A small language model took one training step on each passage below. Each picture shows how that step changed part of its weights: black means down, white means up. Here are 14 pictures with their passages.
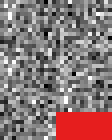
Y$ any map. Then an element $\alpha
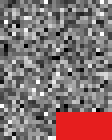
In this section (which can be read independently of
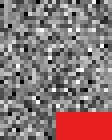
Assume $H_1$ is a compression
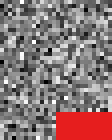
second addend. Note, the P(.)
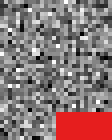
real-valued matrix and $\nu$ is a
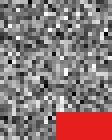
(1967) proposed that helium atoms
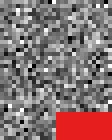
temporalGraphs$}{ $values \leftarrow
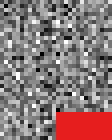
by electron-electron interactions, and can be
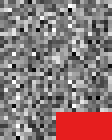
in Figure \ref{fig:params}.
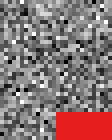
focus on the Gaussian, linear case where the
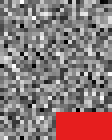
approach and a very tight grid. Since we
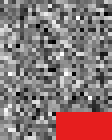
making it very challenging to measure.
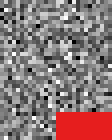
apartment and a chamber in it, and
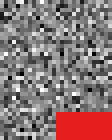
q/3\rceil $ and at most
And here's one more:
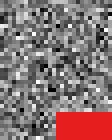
\bb \ind The {\bf support} of
